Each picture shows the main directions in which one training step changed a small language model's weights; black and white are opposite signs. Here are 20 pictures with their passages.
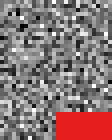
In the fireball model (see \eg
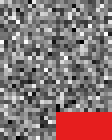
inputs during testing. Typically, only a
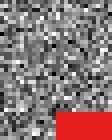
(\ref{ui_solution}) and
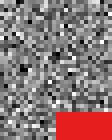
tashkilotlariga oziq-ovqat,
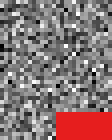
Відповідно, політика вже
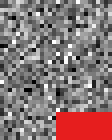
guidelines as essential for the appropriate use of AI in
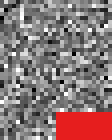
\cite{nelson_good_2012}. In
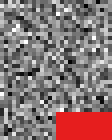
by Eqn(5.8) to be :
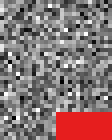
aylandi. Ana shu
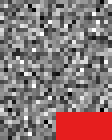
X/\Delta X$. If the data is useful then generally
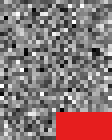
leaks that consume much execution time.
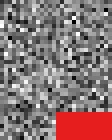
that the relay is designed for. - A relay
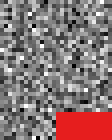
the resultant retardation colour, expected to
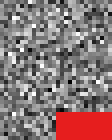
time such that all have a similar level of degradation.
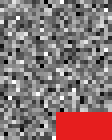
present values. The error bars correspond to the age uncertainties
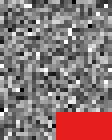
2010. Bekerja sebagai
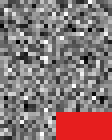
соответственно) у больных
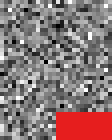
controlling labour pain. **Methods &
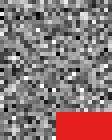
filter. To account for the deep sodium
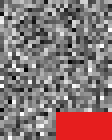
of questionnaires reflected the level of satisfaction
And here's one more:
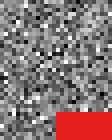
European species emphasize the local character of this fauna,
